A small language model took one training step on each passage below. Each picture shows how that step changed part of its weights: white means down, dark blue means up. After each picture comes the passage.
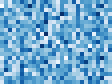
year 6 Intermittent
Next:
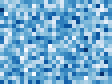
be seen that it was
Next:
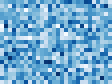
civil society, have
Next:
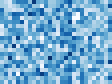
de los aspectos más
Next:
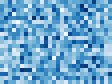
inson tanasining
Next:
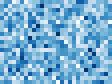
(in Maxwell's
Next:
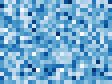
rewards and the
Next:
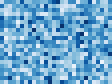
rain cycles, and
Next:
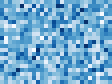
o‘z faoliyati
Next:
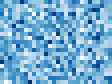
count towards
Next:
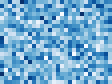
to search for identity
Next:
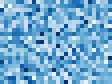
after two series of project
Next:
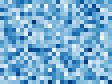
CONTAS NO
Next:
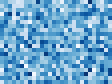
is used rather than the
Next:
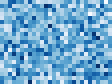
Received Aug.
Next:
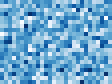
- 11 Following the
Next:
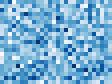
în orele
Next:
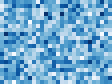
holda vaqti
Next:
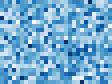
of Almaty.
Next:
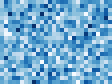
el porcentaje de
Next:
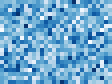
como “um objeto
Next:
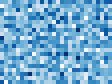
as far as they can be
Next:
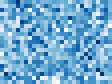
dominant singular
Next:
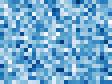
Contribution to the Special
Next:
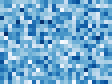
for the Study : -
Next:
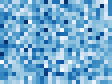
2 reposts Reactions
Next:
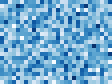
in one specific context,
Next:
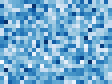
kino olamiga
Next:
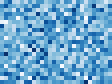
\leq t \leq
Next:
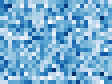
competitiveness in
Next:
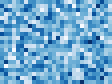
Tensile Strength
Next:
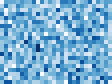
e usar o BPC,
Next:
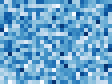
картофеля в
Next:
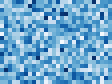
significant at 33.1%
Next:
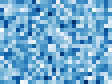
with a similar impact on both
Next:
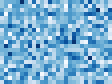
also be there? Let us
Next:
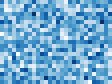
performed the experiment,
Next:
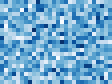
are inherently
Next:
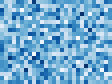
in these conditions for at least
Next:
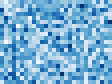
w dzień
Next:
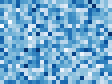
cultural factors have a significant
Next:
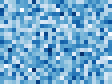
in agriculture and
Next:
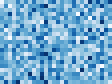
student interaction. This
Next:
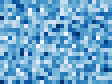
be r -regular with
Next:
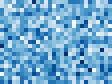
user of the system is
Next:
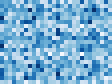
hetgeen men te
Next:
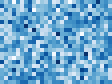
of psychiatric
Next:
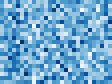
groups; however, such
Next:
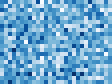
profiles showed that
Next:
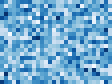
comunicação sem fio
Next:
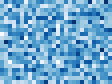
mobility domain, where
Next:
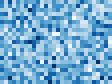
nausea, and
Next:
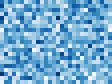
populares mais do que
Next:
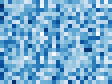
types of stem
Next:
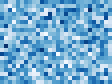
or less a palm
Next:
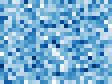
reverse phase high performance
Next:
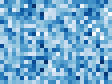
modelo de detecção
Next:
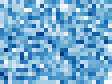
and finite element simulation
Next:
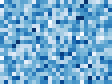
o evaluare mai
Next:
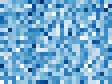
(expresso na
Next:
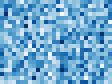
Uneducated 137
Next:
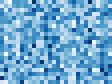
of this research was to study the
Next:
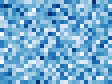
different scholars,
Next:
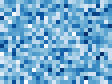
paisagem. Vale
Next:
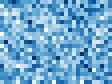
area of the camera
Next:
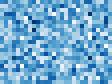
of thick glass
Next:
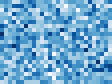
and imaging equipment
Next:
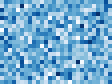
bilan qiyosiy
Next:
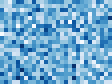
for calculating the range
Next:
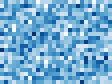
do gérmen vai se
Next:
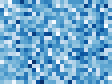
year to 65 years
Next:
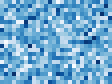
quyidagi asosiy
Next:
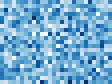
in this work. Statement
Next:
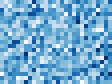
is an example of plant
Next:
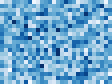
Efendi dan
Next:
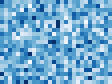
If priests are
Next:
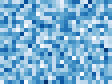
that employee support is
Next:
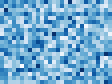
feitas conforme
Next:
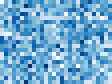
social, objetiva e
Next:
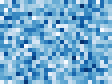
solid waste stream
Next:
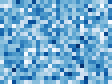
education based on national
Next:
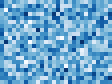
calculation processes.
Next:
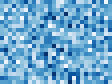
update. 3.
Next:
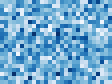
importance of cooperation
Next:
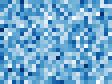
operational costs. In
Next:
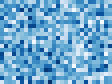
M.S. degree
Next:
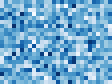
y, sobre todo,
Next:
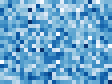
then calculated using the
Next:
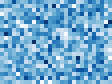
a los tópicos
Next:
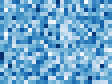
a voltage regulation
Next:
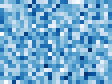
these properties needed to
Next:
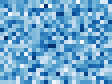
of pyrethrum
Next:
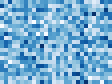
eine ähnlich
